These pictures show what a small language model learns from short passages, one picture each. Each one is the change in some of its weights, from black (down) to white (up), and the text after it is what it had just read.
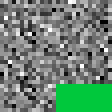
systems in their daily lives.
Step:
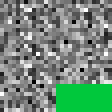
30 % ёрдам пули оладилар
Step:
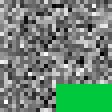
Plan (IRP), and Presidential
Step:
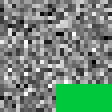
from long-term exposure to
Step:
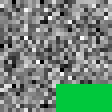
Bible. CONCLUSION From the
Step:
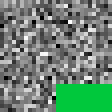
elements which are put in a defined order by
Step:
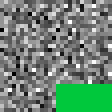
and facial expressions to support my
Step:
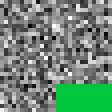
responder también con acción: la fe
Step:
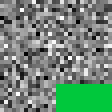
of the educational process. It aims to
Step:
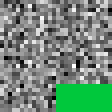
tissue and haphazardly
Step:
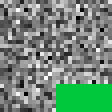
autoridad debe poner a
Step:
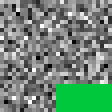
dominant biofilm formers
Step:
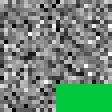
189 HCV patients and observed the
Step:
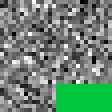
more prone to reactivity during
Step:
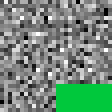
a manageable size. In this
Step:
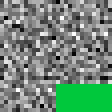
on factors such as usability and
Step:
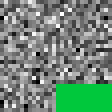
geography teachers to undertake their task
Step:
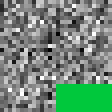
in aromatic compound, aromatic
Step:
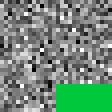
them. This test can be used by individual
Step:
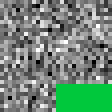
can be displayed graphically against bump
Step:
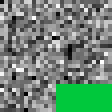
Penyimpanan SSD 512
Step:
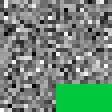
the criteria for the effectiveness of technologies. It
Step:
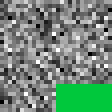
language.⁶ The importance of English in the
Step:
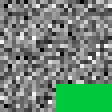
movidos exclusivamente a
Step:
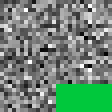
A. Mathur, "Design
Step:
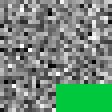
Is there a conventional vs. moral
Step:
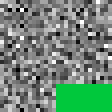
publicitária. Vê-se um
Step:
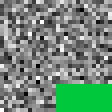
sınırlar. Cinsiyet
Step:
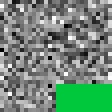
is being exerted to keep controlled
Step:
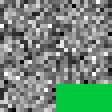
bilan bog'lovchi qarashlar
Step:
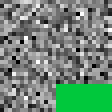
RRI Monitoring Erich
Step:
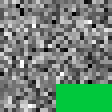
on people's harmony in an organization.
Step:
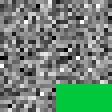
method for optimizing disassembly
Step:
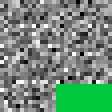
web portalima (Li i
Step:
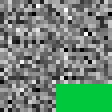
capacity [GW] 0 0.5
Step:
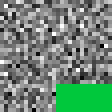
D. (2024). Microplastics
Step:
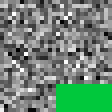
12 data points originating from a single female
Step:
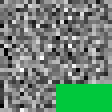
0.816 Environment at work
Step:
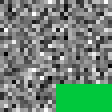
data analysis and wrote and edited
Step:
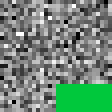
puissance propre du
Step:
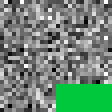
from this study can contribute to the amplification
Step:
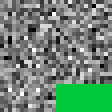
emotion in a hazard situation.
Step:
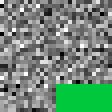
Imaging plays a crucial role in
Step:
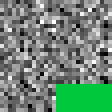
River, Lorca,
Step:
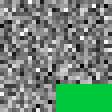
The results showed that people of different
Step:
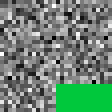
as narrativas de ficção nos
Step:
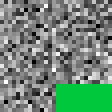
tal forma que ressaltamos: -
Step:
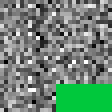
asosiy omillardan biridir.
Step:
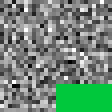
сорт Гульчаман.
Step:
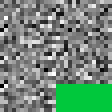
educational material and find answers to
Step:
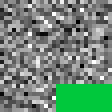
of water recovers thermal energy from hot
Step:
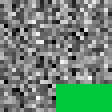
question will validate this finding of
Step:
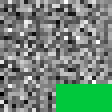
що всі цілі розвитку
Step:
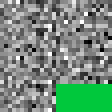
Avloniy yozadi:
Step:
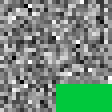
понятной и эффективной
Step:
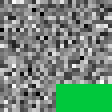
physician in 1909. However,
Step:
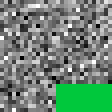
hub o base (dipende
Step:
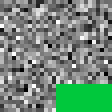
соответствия поступательно
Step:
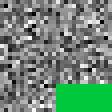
обмежив застосування
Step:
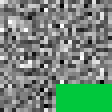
davomida 1,2,3
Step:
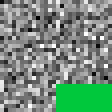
yansıtmasında ilk
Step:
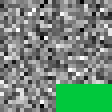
uning asosiy ustuvor
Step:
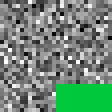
the behavior of double-lap
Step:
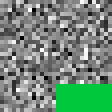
However, in any case, it is
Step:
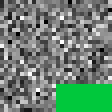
relevance of inhalant allergen
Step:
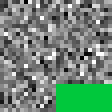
combustível. Figura 21 –
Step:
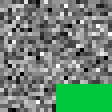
amigo para sempre. Nessa
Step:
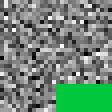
the quality of analytical method development and
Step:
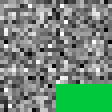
the system created on this issue. Studying
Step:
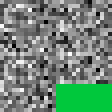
لري. له بله
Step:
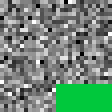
uniqueness lies in its ability
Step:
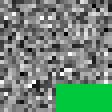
contributing to the low level of student
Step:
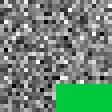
onalari haqida ekanligi
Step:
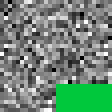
procedíamos a discriminar
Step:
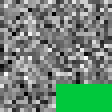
integrate each value of color
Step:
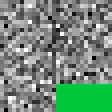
lug'atdan topishadi va
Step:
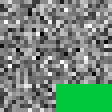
by Whats Apss 19%,
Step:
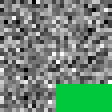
*M. apetala*
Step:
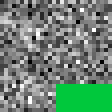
of the welded joint. Based
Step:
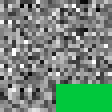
Hoy á la media noche nace
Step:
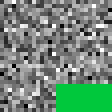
path as a continuous function $y =
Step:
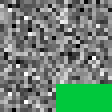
iqtisodiyot fanlari nomzodi, dotsent
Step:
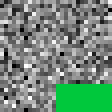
2001b). Therefore, the study instrument
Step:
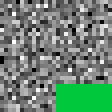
Бируни рассматривается
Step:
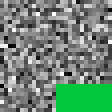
pest management as well as in the
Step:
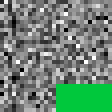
mechanically and was not incorporated into soil
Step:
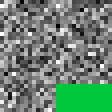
KARNATAKA MILK
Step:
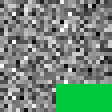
sanoatni rivojlantirish bugungi
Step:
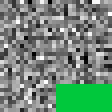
anesthetics. However, limited evidence
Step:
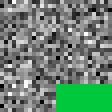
chain //International journal multicultural and
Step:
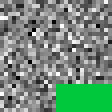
T. Porfiryeva,
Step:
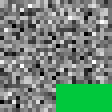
was achieved by 36 patients, 29 patients were
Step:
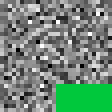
sanitario y educativo a largo
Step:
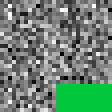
shift 70% Technology can help ↑
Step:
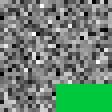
has been recommended to extract particulate waste
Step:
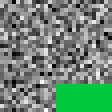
Model Performance OpenAI Model
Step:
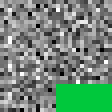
World*. Oxford University Press,
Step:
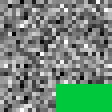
durbin-watson pada
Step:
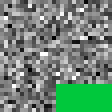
perception lived only in folklore.*
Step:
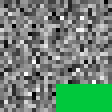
проблемой в Якутии
